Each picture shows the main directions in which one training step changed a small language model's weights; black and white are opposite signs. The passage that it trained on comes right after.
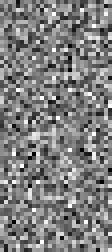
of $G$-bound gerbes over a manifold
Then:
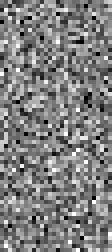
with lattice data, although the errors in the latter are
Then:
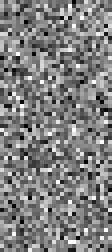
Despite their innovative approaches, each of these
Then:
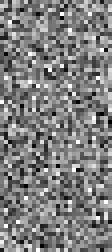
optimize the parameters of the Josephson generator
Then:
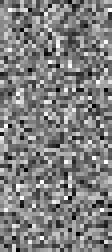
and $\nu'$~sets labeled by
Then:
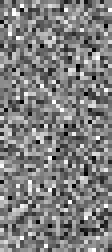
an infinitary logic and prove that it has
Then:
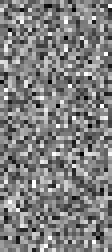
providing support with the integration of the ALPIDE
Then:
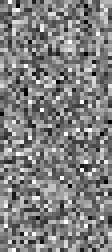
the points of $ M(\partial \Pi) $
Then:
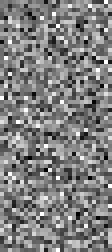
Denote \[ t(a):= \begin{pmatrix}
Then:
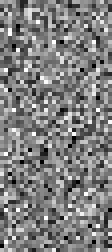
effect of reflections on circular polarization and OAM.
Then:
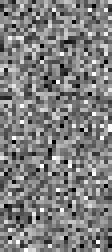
thank all the warm hospitality during his
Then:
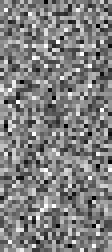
discretized implicitly. Finally, in order to
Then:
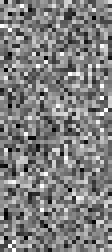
the investigation through numerical simulations and provides a quantitative and
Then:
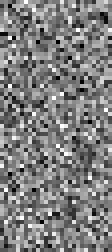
advanced synchrotron light sources, have
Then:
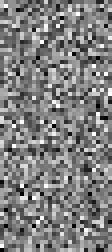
impact, Eq.(\ref{imp}) is just
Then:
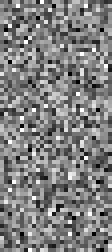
that the $K$-action on $M$ is
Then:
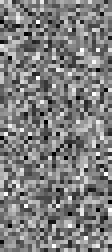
D_{4}$. This is possible only if
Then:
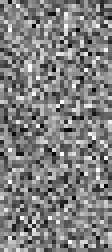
K$: the borrower leaves the option
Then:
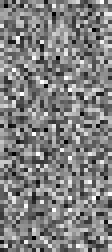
(\ref{24}), the canonical endomorphism
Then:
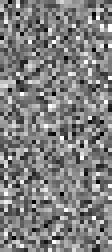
them is also an invariant of order three of spatial graphs
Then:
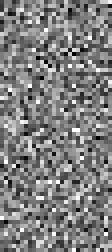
models in the literature due to flow. In Fig.
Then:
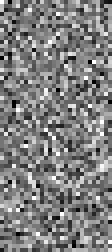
the plateau A cannot be realized for larger values
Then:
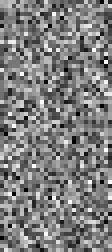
According to (\ref{trans}), the right hand side
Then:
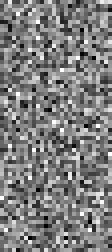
maps the Hamiltonian $H_0$ to an effective
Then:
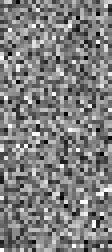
the interval of allowed values for $M_R$,
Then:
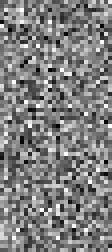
not all names in $\cA$ are taken by
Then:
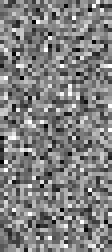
for diagram (e), this diagram commutes by
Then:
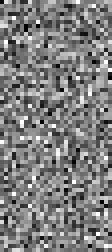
phase $t\sim\Tcoh$ by
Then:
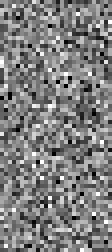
4 is generally much smaller in far-field than in
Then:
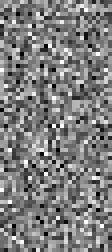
conformal equivalence in Definition \ref{Def:
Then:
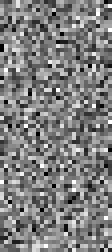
and about $32$ GB of RAM.
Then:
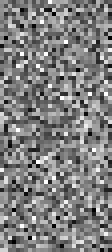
involve different lotteries. This finding
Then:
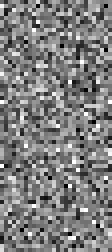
x_p y_p'\right)\i
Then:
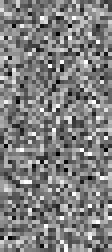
in Fig. 3. {\it Thus the existence of
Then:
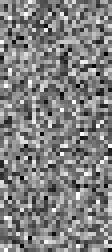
actual tensile speed is not necessarily of the same
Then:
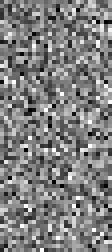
kink mode which could lead to its disruption
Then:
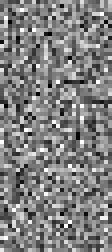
risk for individuals using $p=4$ randomly
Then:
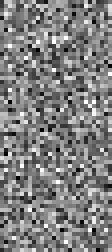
\end{equation} By analogy with the first
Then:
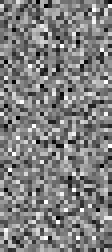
demonstrates that the nonlinear solver converges up to the
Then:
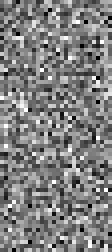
for continuous-time dynamical systems. In this paper,
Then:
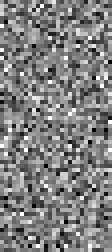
S_n$ and $\sigma \in
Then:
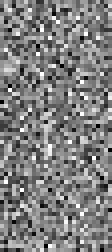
that the optimal ordering pattern is an approximate base stock
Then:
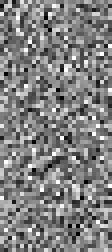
can be seen as a power series in $\gamma$
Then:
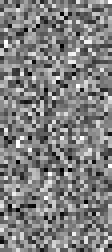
this problem is that the time of arrival to
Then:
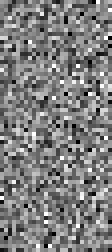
switched on and off. As an example, we
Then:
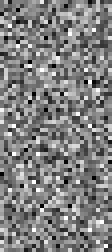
the complex $\upsilon$-plane comprises all three
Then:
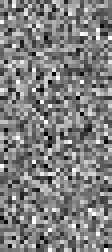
an easy calculation, one can find two transformations without a
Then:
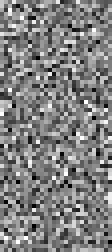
transports nanoparticles out of the
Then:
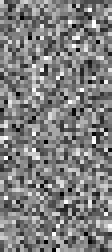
Loera, B. Sturmfels
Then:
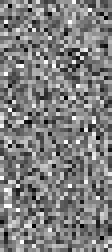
the row echelon form using row operations
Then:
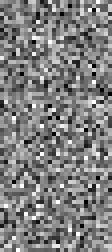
recursive construction, which was later simplified by Hilbert
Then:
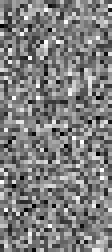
employed. In both the $x$- and
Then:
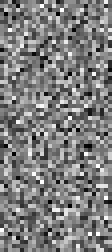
in the Verma module. Specifying the situation
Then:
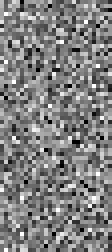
Silver's indiscernible) for
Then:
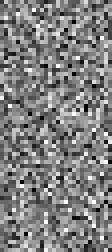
= \begin{bmatrix} ac-bd \\
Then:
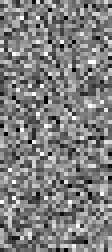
structure that the user wishes to preserve when
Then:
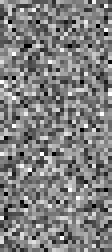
\ref{fig4} (a) and
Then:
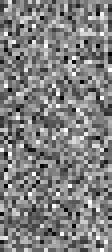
relations display the basic yield of BBN once the
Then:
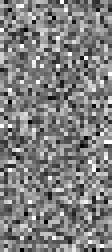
\end{remarks} The example leads naturally to
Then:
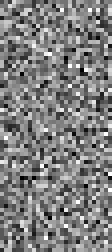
For the same values of $\phi_1$,
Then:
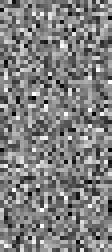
we recall the Hamiltonian of the four-dimensional
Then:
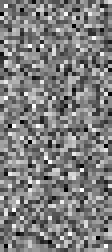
is $\FF$-orientable) in
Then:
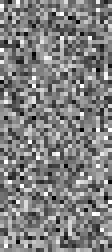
of dependent random processes in terms of various mixing coefficients using
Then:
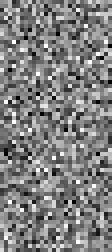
will let $\tilde{A}$ be an abelian group
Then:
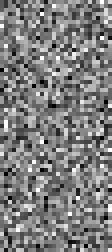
(\ref{FL.14}) is the sum of
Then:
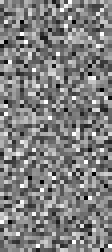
multi-objective drift analysis. \newblock
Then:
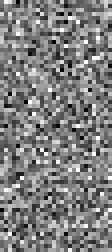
of elementary monomials. Since everything in
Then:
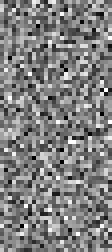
s_0$, we have \begin{eqnarray*}
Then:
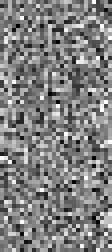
kilogram, ampere,
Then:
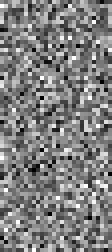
weak channels $K_i$ connecting the smaller
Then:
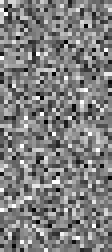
as another approximative function, Gaussian function in early
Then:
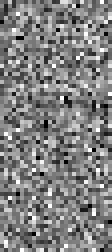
most common choice being the square norm of a Hilbert space
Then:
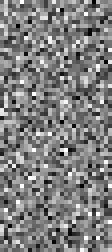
centre-of-mass energy of the colliding
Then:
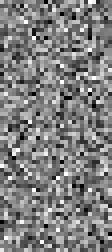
Fano threefolds. This discussion occurs in
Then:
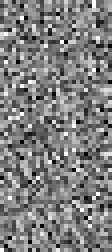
core of the primary cluster has been disrupted
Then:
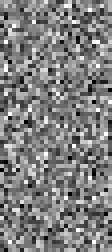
products i.e. with the index set being the
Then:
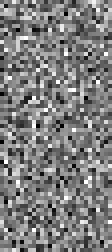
potential energy landscape of a capped
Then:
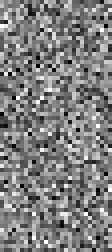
each $i$ let $\psi_i$ and
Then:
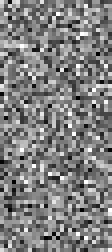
in the nonmagnetic impurity (Zn)
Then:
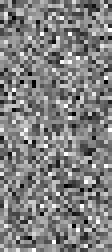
``\string\input'' lines} \fi
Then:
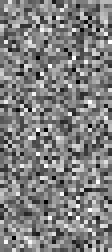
\\ $\Omega_i$: the event that if one
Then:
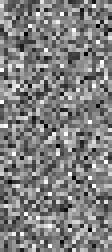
lower bound over all $n=k^d$
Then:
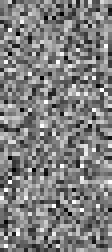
the same number density as the rest of the sky,
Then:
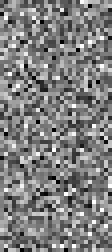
A.~Airapetian et al.
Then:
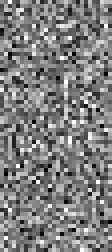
the inversion of the high energy level population in a
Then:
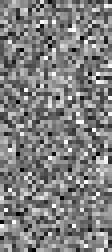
(a) $V$ is indecomposable
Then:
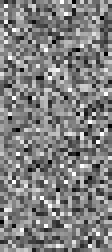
elements for the metasurface, our preference has been
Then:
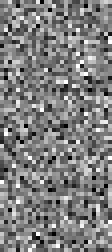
that the root is always located at the boundary of the
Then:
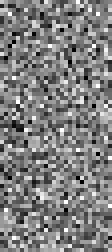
\vsp We estimate the second integral via decomposition
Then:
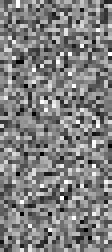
of $ p^{i}$, multiples of
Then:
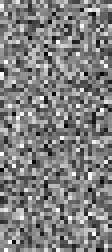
current of excitons are still in linear form of
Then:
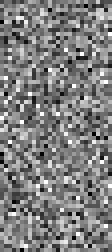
roots with positive real part but has at least one root
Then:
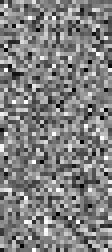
CVD system is demonstrated. This is required to
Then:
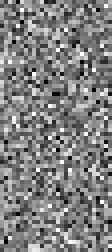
been a workhorse of high-resolution
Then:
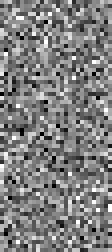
well-constrained given that the T3 and T5
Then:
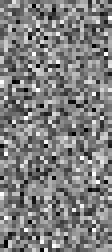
we have $x_{i_1}\cdots
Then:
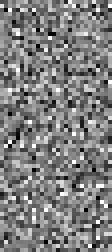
that for example 20\% of the shown patches
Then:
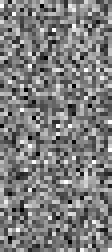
the product of several type Bernstein polynomials
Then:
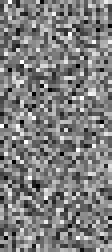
of the external driving force are presented in
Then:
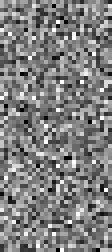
model rotates about twice as slowly as
